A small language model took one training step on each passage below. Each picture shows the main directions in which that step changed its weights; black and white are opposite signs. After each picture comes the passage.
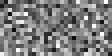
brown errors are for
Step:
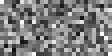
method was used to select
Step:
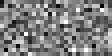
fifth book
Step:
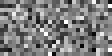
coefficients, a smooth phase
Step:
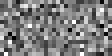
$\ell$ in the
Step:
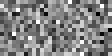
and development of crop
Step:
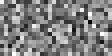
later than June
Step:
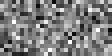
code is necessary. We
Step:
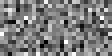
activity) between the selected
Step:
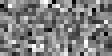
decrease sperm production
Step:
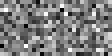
second degree equation.
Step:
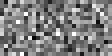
external disturbances of density
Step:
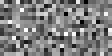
provide them with the necessary
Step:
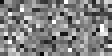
three backformation processes as
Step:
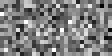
a vision and the
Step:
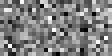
hours in the time
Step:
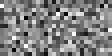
gave green light for
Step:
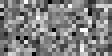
of the CD goals
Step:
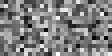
implementation of these in the
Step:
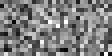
for example levels 11,
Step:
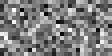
it can also serve as
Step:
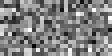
to the mark with
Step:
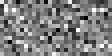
exceeding $\sim 5
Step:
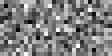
from four perspectives:
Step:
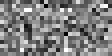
drawing the wrong
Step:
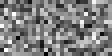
level density is needed to
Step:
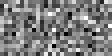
talked about,
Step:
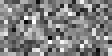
the success rate was
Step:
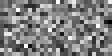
on a chip and
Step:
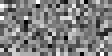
reported that substances that have
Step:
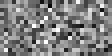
economic benefit of the proposed
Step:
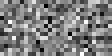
activities of organizing the
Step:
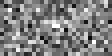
force that steered
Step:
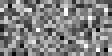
the government to ensure safety
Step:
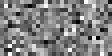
zeros of
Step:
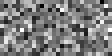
the expectation in the objective
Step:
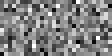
our analysis to all coupling
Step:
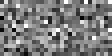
fields measured during mechanical testing
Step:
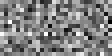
top view, side,
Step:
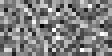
the GAL map for
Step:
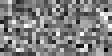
pertaining to a
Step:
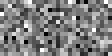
seems to him the only
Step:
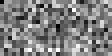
is shown in the upper
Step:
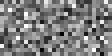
chemical oxidation or wet
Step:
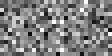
medium heat till the
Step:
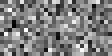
production companies that do not
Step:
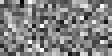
are then machined
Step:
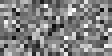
of 10 ordinary differential
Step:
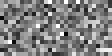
equivalent to adding additional
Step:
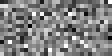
gray levels in two
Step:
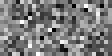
as a model drug for
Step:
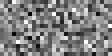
and **Michel
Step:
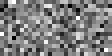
that we should think in
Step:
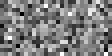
grade 1,
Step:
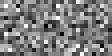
gaps prevented evaluation of
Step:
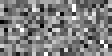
pollen, and different
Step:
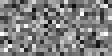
compatible investment decisions for each
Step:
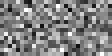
the preceding shared
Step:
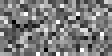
conducted in the absence of
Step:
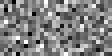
charged current decay $\tilde
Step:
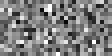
incomes to give financial
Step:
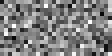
heavy tailed than the
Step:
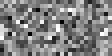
For audio faster
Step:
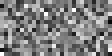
to design and deploy open
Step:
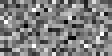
rights and oppose
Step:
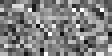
and subscribing
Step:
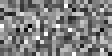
to overstress 22
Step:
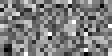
the social structures like
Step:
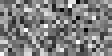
corresponds to the opening
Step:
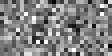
often considered because of severe
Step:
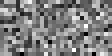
array with the opposite
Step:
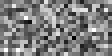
the effective theory without the
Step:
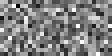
and delocalization
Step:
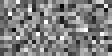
in images because the
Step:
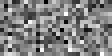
walking with her
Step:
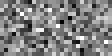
the range from 32
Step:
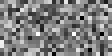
fair and natural process.
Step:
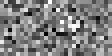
graphene which is
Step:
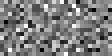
"correct" angle
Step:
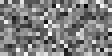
dual role in modern
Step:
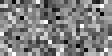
results of this comparison are
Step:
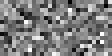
we find that sources of
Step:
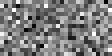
successful), and the resolved
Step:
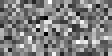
the observed emission appears to
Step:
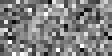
partial control of the user
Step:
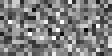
among projects. It remains
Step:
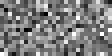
vertical total electron content
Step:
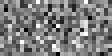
to the high volume fraction
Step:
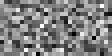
(mayor and
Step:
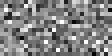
per unit volume is
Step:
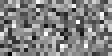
potential compositions
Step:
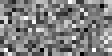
were enrolled after
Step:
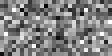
We can now reproduce
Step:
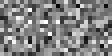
control chart tools,
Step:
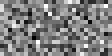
factors that are not easily
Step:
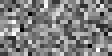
represents the tangential
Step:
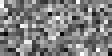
strategies leverage flexible
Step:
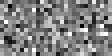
needs almost no proper time
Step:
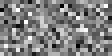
which is considered the main
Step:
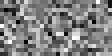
first order logic
